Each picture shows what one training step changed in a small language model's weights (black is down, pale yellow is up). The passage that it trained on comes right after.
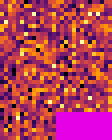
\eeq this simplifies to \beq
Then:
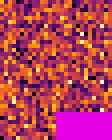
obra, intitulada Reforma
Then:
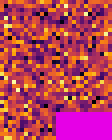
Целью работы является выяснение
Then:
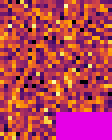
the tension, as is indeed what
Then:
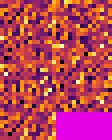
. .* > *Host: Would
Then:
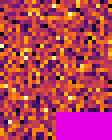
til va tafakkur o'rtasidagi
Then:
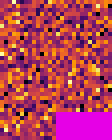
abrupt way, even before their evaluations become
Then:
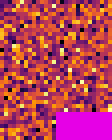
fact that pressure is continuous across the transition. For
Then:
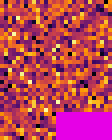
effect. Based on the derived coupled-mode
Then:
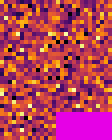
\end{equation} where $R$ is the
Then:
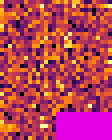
bo'lgan davrni o'z ichiga
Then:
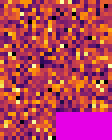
maktab Sankt-Peterburg va
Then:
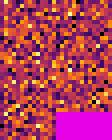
seriam as Fundações de Apoio
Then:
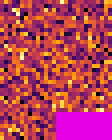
verschuift bovendien het
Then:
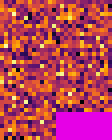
dạng sợi
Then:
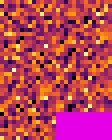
tezligini oshirish hisoblanadi. Bu
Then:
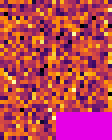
studies. \begin{acknowledgements} This work
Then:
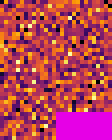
state governed purely by the available geometric
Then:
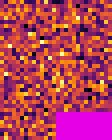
trainable variables, ${\bf q}$, and
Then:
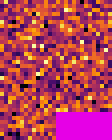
the largest black hole masses and if star formation
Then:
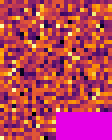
to how researchers and funders might respond in
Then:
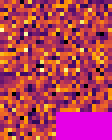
(waarde 1) in een 99%
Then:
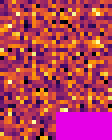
or both, that does not propagate to their local
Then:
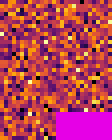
excited state spectrum collected at the peak of optical excitation
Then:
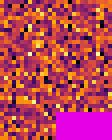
pseudospin-1/2 description and
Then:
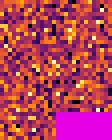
fiscalização eletrônica.**
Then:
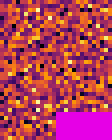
fungos filamentosos e sua
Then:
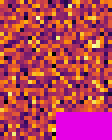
repertory grid method used in this research can
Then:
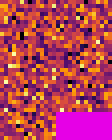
the Friedmann scale factor $\ell_{\rm
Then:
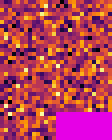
aniqlash hamda yechim taklif etish
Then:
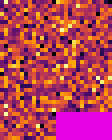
above the two-charmonium thresholds within
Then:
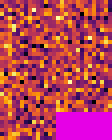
motorikasining buzilishi,
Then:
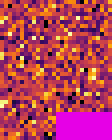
материала, но и понимания процессов и
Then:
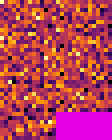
foydalanish va jamoada ishchan
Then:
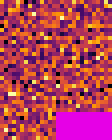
the presence of an external field we have in general the
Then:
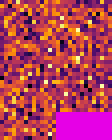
soins, suivis de globalisation
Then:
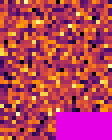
responsible for its contents. Any
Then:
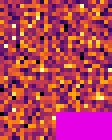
the scale factor at the initial time (defined by
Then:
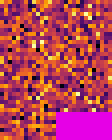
FWHM and the corresponding aperture width
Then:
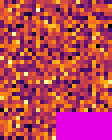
Kebijakan Pengawasan Terhadap
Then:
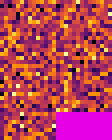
Physics, Faculty of Pure and
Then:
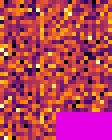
і трьох сценаріїв
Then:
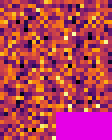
been considered in simulations so far, another main purpose
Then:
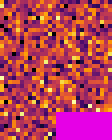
regarding the PoI alert event and halt
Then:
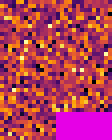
dias e ao invés de sombras,
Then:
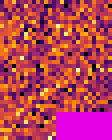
centre de l'image). Plan de base
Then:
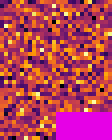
seen that $\mathcal{L}_{TF}$ can
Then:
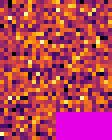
detectors is their scalability to large detector masses.
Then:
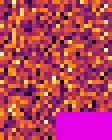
superior de la niñez, en
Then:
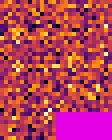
предотвращению незаконной
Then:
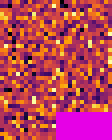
2451 scans in the HCP-D
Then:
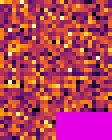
parte este artículo, como ha podido
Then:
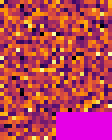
Hartree-Fock theory as value to be
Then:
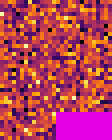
paired cross-domain images in
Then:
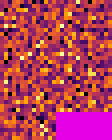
considering source symbols transmitted with power
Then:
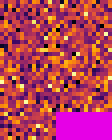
Setting $f=1$ TeV as
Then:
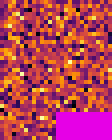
rape, the need to establish close
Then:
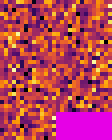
time employing the luminosity distance computed according to the results
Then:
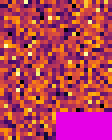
to electron-electron Coulomb interaction at
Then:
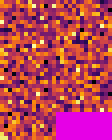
produce significantly different spectra of quasiparticles. The
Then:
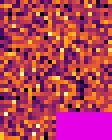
distance from the top surface ($d_y$) and
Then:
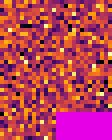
them optically thin. In fact, it has
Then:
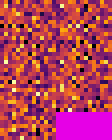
si Caesar, quoniam sic
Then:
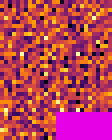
пестицидов аккумулируются и
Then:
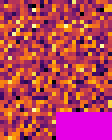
Rev. D} {\bfseries 104}
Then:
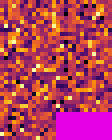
there were any possibility to increase the efficiency in strong
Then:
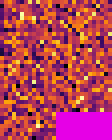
pelo qual ratificamos o posicionamento de
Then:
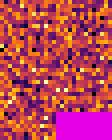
пам'яті». Це моменти
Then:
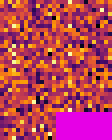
qui a réalisé un saut
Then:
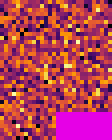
the diagram where the insertions of the axial
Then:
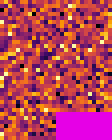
research and public health*, v. 19,
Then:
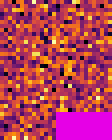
transmission curves for {\small CASTOR}
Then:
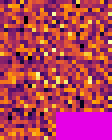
can cross, crossings of levels of the same symmetry
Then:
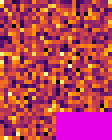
100-200 MeV at the LC are very
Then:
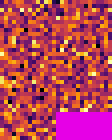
and confidence value of the DNN. We observe
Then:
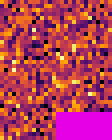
como mecanismo de ajuste
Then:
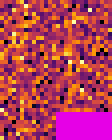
la propuesta de investigación, en la
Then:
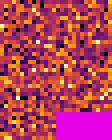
describe the collapsar case), the
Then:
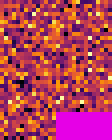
than the outer half, thus a QPO
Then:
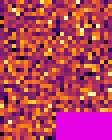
set up projection prescriptions onto the
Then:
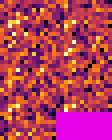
que pode depender, principalmente, de
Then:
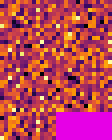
of Mathematics, Physics and Statistics,
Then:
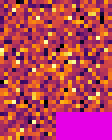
высота растения, число
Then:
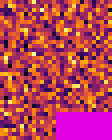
contain domain-specific knowledge in finance.
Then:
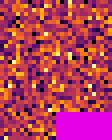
y su cotización en el mercado.
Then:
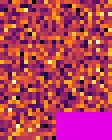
yielding \begin{equation} f_{\rm
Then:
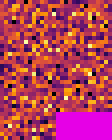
down to a set of independent operations on independent data
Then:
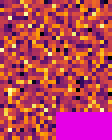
of 2500 plastic scintillator counters
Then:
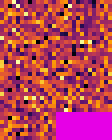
сезиларли даражада
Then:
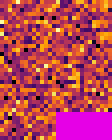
al., 2016). Das Tool LIWC
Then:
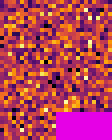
very nice result, since it is the relativistic
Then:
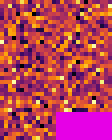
– Doctor of Pedagogical Sciences, Professor
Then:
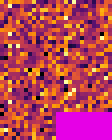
привести к следующим решениям: -
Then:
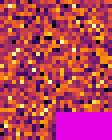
управления рассматривается как составная (наиболее
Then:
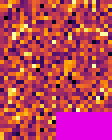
of Technical Physics, Chse Academy of
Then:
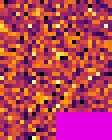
and attract flow remains a highly challenging
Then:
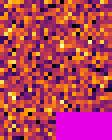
Shuning uchun xam biz Paxta
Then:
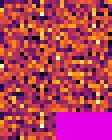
sut mahsuldoligini
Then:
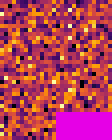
plasma physics and its biomedical applications.
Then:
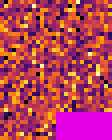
and then the system chooses some output
